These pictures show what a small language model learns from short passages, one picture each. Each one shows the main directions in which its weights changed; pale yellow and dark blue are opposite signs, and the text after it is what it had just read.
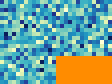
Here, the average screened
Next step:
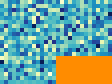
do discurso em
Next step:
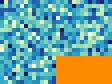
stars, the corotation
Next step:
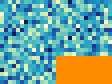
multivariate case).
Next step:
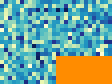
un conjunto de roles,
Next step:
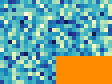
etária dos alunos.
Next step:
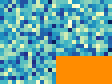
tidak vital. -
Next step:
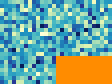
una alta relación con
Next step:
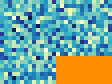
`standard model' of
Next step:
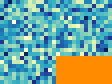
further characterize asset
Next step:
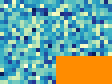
length of overlaid lens
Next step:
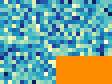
прояву та
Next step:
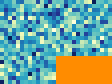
sí, y continuar su
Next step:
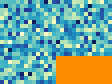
of Andalusia,
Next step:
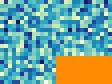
(SME) sector
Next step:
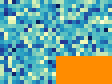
quadratic combinations of the
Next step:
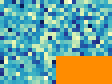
bo'lib ayrimlariga
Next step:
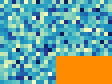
region (c)]; and
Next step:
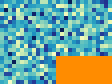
e culturais,
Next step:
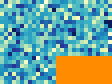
in each event. The
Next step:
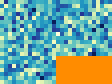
force du chagrin,
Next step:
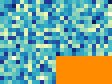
serta kebijakan
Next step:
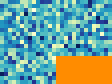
by \begin{equation}
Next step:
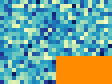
efficient coding and its most
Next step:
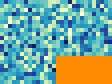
uning tarixi ancha
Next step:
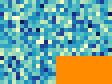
that the majority of the
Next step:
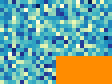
hosil qiladi.
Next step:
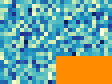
multi-omics data to
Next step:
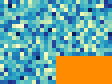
are one of the key
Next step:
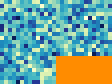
exceptionally small
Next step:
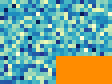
uning falsafiy
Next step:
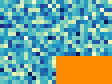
suggesting for the first
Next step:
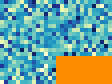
мишей Поява
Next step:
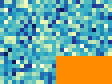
attacks, the
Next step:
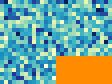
образование. 2021.
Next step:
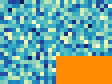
ihnen nicht dieselbe
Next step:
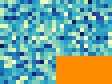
schuld? 42
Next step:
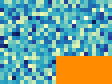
logically irreversible
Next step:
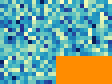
финансового успеха
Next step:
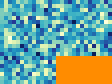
expansion is greatest during the
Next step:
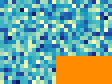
system information and analytics.
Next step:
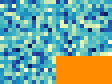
caution against
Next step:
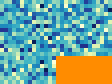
for doing the convolution
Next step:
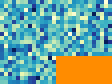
são as possíveis
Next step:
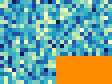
system was written in the
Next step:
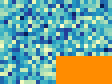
continuă să fie
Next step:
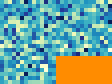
“Des colonnes, mais
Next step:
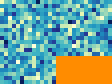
*British Journal of
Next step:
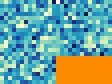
neutrino mode alone.
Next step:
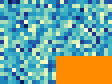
$k$ is the
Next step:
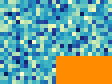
frame of our approach. The
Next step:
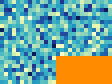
measurement of the charged
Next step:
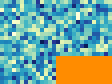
intercultural das experiências
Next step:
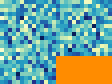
cap=round, dash
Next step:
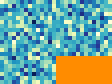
yangi jahon
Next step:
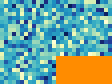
the geodesic equations and
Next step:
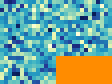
або відношення
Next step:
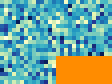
quark pair production even at the
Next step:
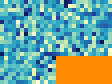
and decision making
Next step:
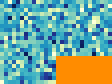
revictimización de
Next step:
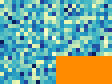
mulher tem direito ao melhor
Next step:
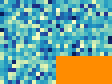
computationally relatively cheap
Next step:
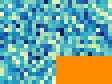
dua tahun
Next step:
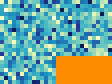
PLAT sample, and
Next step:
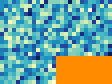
desde estética até
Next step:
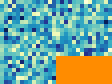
line. %In this
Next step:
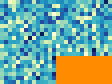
rate is probably much
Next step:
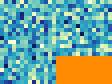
present, this determines the
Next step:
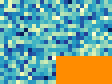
Science and Innovation of
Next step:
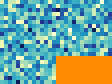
$\xi$, is related to
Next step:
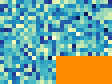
a preferred definition of the
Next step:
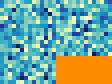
به خرید است
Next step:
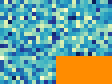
D., Comellas,
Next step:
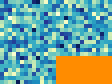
значною мірою
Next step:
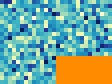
lleva a la
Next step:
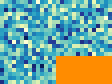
veri mevcut
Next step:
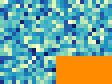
narrate da
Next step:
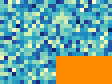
we start from the
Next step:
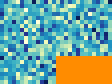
Abstract In modern times,
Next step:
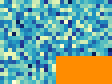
accordingly, does not show
